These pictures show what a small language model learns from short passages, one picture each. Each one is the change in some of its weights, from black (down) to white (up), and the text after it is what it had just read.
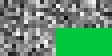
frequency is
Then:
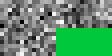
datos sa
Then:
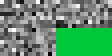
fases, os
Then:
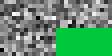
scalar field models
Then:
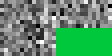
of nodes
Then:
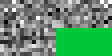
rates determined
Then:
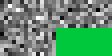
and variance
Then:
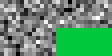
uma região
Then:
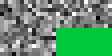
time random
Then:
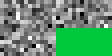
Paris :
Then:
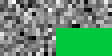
not account
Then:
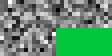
well as other
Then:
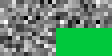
productoras de
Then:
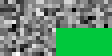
states, as shown
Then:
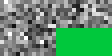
samples from
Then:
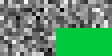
to be a
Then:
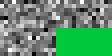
to revert
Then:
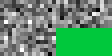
in units
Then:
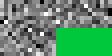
2$ and the
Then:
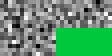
provide a
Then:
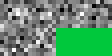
individuos con
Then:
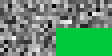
or from the
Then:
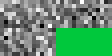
to be stable
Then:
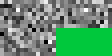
that form an
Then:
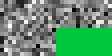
The measured
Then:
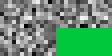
be solved
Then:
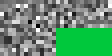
modèle de
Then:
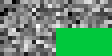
currents in
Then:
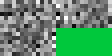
face în
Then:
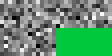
ва унда
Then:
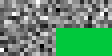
profesores con
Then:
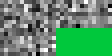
of view of
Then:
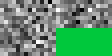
reside nas
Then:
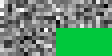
mis en
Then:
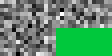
of these were
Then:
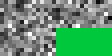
The line element
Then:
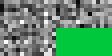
inside the energy
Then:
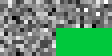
на горе
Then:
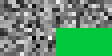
the contributions
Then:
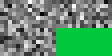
interested only
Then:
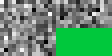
in four
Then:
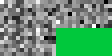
с этим
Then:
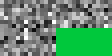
$j$ number
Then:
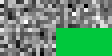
esta nave
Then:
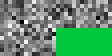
There do
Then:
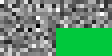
D$ and some
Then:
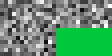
density either
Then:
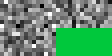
aims to
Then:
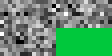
done for the
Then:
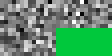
intervals to
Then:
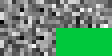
able to
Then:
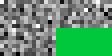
is real, as
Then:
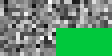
since any
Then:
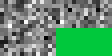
The energy of the
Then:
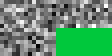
for color
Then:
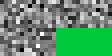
compensated for
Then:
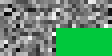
recall the
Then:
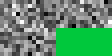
for novel
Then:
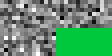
in the realm
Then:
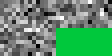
for every
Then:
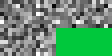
solutions have
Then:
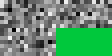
sociais e
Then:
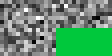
context of
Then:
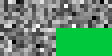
we use operator
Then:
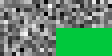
de mama
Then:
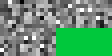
about the
